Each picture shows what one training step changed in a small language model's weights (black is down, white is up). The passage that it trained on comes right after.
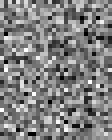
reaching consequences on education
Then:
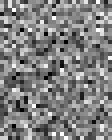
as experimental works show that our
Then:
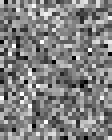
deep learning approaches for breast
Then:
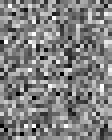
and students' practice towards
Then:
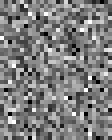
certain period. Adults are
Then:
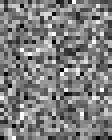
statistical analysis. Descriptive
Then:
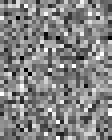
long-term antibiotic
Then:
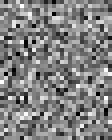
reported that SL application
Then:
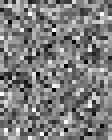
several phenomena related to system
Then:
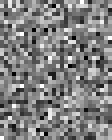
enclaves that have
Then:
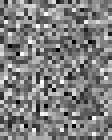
traditional sense, making them the
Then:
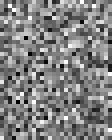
has against its limiting
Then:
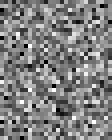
м. Київ
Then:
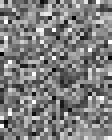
by engineering educators and
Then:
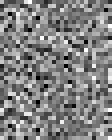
Russian, English,
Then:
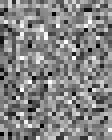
incelenmiş ve Türk
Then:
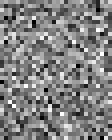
o'chirish va
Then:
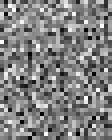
o recuerdan una
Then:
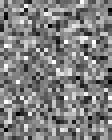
emolumentos, que
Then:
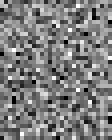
организмов являются
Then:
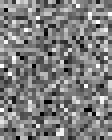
results showed that ANN performed
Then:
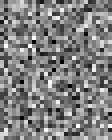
analytical methods, statistical
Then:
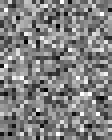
the Cathedral.
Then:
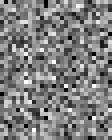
areas. Thus, the
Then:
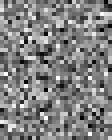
more qualitative research can be
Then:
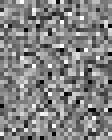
**Testing boundaries
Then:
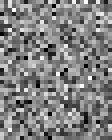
as entities with a long
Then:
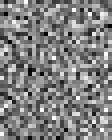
one, the dry salt
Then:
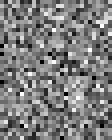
However, an amplification of
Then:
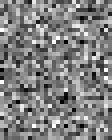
biri sifatida namoyon
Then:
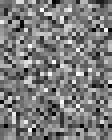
\theta \cos^2
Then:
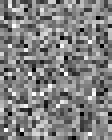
aphorism - was building
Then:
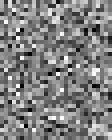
materials right after the treatment is
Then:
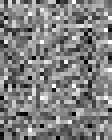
independent learning based on innovative approaches
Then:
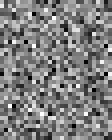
for calculating the effectiveness of
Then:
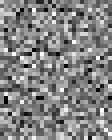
mening jonimdin
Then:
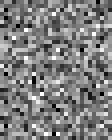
was thus benchmarked
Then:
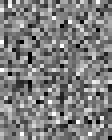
of reproductive age who
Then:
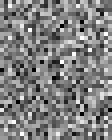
of LNG in
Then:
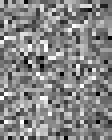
favorecida por la
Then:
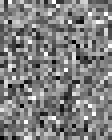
production times. For some,
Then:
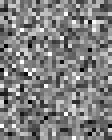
Strategie:** Um
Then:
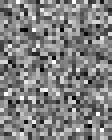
the low imaging rate.
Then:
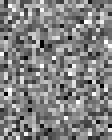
transition to polar coordinates
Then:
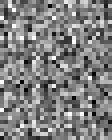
dicha problemática con la
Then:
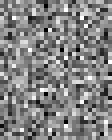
bardak çayın
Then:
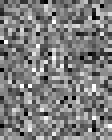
и любимы
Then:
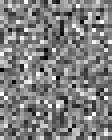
were included in the study.
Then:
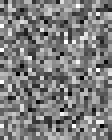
with DSF of
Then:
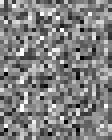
investment in the financial market.
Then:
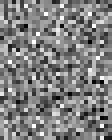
RNN were not constrained
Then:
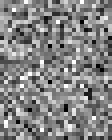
was diagnosed at a
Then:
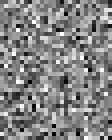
We proposed a cancer disease
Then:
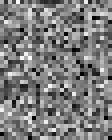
ринку праці.
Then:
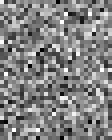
industry, ecology За
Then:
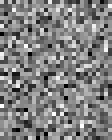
qobiliyatlari bilan
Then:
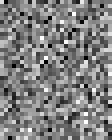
va tashviqot
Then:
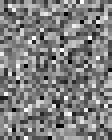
are used. Feeding
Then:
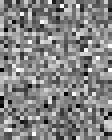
existing AgI products and
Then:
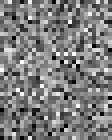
культури від
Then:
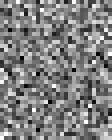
the physical real network, the
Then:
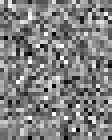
quality in local environment. Although
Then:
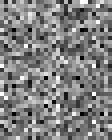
clinical benefits in different health disease
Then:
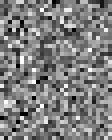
\cdot X_A -
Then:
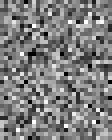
variation of engine power can
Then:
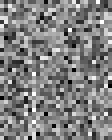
to bridge the time old
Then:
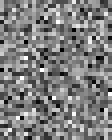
bo'yicha Harakatlar
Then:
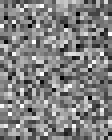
y aplicar un procedimiento
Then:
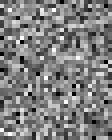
formalizado (2017,
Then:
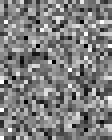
gets engaged with your
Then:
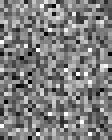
evidencia de que el
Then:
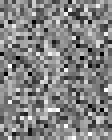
Üzerine Bir
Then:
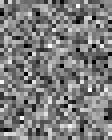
текстовий і
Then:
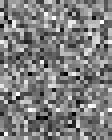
Fañabe, San
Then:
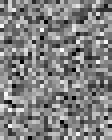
with many individuals taking small
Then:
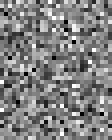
a first approximation that the
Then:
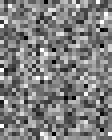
to their gender, year
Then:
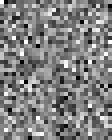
science, Technical and
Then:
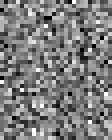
this gap and contribute to the
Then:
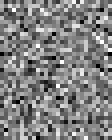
are organized as follows:
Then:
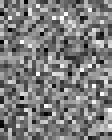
- Other reports: ?
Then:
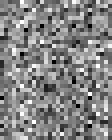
versioning Versioning
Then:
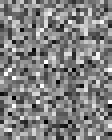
Obstetrics and
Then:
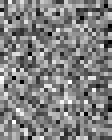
habitan dichos
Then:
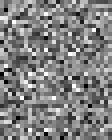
solution; asymmetric
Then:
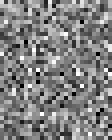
continues its advocacy
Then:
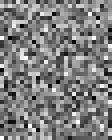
users of the data writing additional
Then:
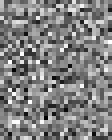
process, and has already been
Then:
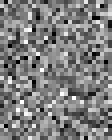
них необходимого в
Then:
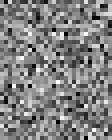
них. Ключевые
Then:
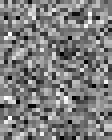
smaller and faster models on
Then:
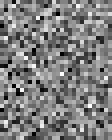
activity of children. The group
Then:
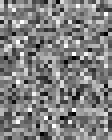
in barramundi,
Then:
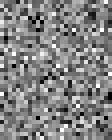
GPU melhorou o
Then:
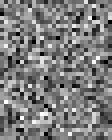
он выделил
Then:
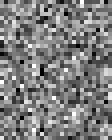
fact that limitations to the
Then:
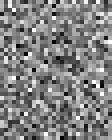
as an object of educational research
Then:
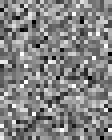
passed. “We
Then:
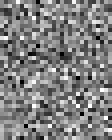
the mean Value of
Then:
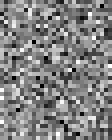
requirements for the activities performed in
